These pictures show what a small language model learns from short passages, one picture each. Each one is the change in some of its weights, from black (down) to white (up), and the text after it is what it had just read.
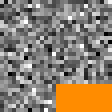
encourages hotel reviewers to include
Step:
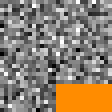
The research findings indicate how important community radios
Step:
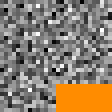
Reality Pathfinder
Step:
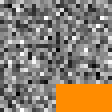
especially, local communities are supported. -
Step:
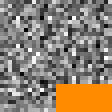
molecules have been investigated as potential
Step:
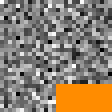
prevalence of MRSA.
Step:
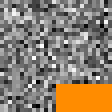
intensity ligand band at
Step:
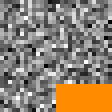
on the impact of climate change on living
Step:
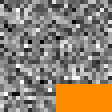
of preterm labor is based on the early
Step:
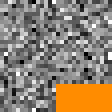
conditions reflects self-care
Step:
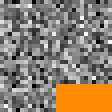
Apparatus and Reagents : A
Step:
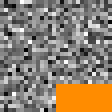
accountability of the public educational system has been
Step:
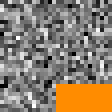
preprocessed operation description by obtaining
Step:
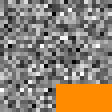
forms of ring foundations on bearing
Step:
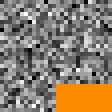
well as internal quality controls. Subjects
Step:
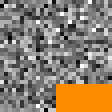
is, there is no ordering of
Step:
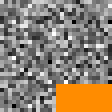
Hairston, Jr.
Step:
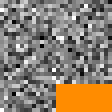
lattice defects, making them highly
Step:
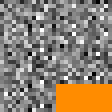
poetic language, Psalm
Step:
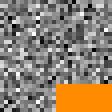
reports on user-initiated
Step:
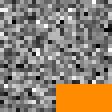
Health Cadres with Work
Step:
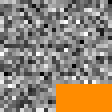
FLOPs ABMIL
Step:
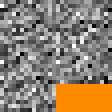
of the studies investigated serial dependence in
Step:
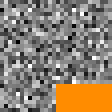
with the solution, freed from
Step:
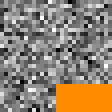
A rotating disk is a simple
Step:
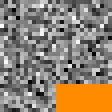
by causing various hazardous effects
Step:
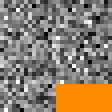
average conditional mode separation.
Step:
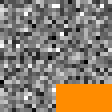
as the problems that arise during their implementation
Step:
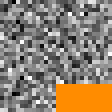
genital infection with *S.
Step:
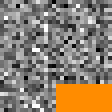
Performance: Empirical Evidence
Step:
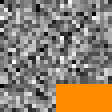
by spontaneous vegetation in
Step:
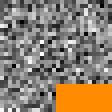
special field [4]. Finally, terms
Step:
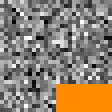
in accessibility and the promotion of
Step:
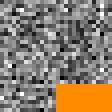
You just really felt that
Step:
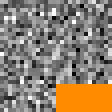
aim is to suggest ways in order to
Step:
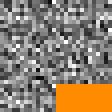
algorithm. Methods of image segmentation can
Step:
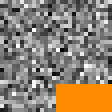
quality of the image can predict the quality of
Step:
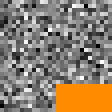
(P2) is the progenitor
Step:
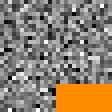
potentially improving the creation of
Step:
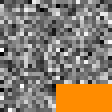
was analyzed and through the use of the code
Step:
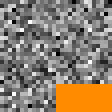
provinces in the region and
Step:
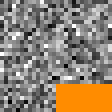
of the drug (Y-axis)
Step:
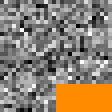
assess the closed loop system stability
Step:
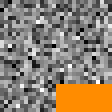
new ways of working, and experimenting
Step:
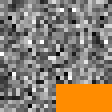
than 1 hour and 5 person
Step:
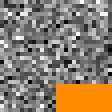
images, text, create a specific work
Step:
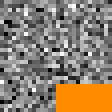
who did not know the Latin
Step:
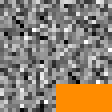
is ready. The master node
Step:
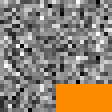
participation within what is currently a
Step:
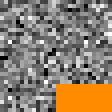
done twice by hand. The first
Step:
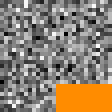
In river and estuary,
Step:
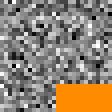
all considered parameters, as expressed in
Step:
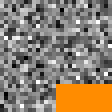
India, played a significant role in the
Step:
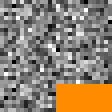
analyses provided important information on the influence of
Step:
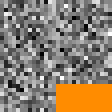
the other is a 300 μm
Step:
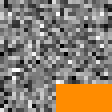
approach. Shih [30] proposed a
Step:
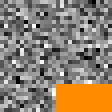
activists. The HDP received
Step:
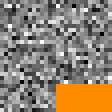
in a wide variety of unstructured
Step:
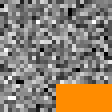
challenges facing agroforestry
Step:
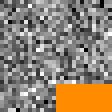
BETWEEN THE
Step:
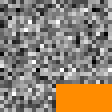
in leaves at the start of the
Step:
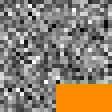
bearing fruits, but in
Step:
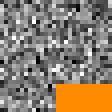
the control of speed and direction control.
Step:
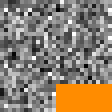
that, without targeted government ⁷
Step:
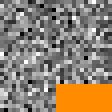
any data collected since data can become biased
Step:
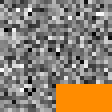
with food, shelter and financial
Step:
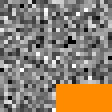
Media Influencers’
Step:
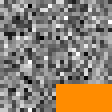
is essential, mirroring efforts for
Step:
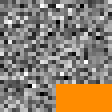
are unlikely to be able to
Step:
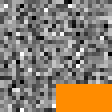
Marshall, C. P.
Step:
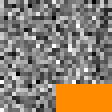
neural network (CNN) model was
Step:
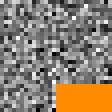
packaging materials that can withstand
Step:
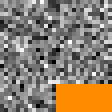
to determine the degree of infection by various
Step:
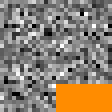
of VCA is intended to
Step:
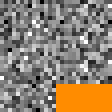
confirming the existence of social distancing
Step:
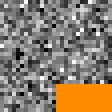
could provide more comprehensive and specific data.
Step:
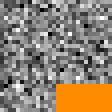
is required to become a teacher. To
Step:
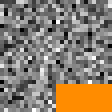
these results, we recommend that all
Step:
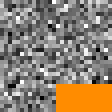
systems, modulated microwave and
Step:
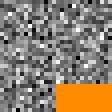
possibility to use contents in different courses
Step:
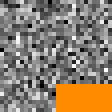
income levels, job stability, and family
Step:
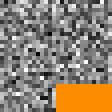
Isarapu, Piotr
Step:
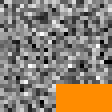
itself has no clue from the training
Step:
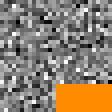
also present. There is the dark
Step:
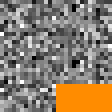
respectively. This difference between two study groups was
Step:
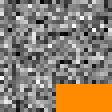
EC legislation. It should
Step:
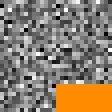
helps identify how well the company generates
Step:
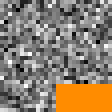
areas, which yielded two new
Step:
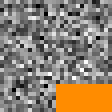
suppose, if it had been me and
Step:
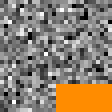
supply voltages of 1.98 and
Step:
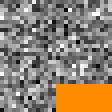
or deep violet, with
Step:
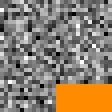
personalized recommendations. The existing recommendation
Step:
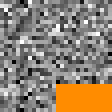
panacea to low patronage in
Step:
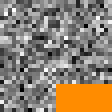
provide some thermal energy that possibly cause
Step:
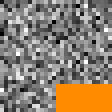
of three months duration. He is a
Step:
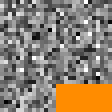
an average picture seems to
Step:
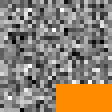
ascent from the bottom up.
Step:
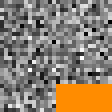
of a total right hip prosthesis
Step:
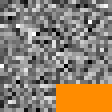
(2010). Improving reading
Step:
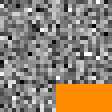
in Table 1. The reactor core
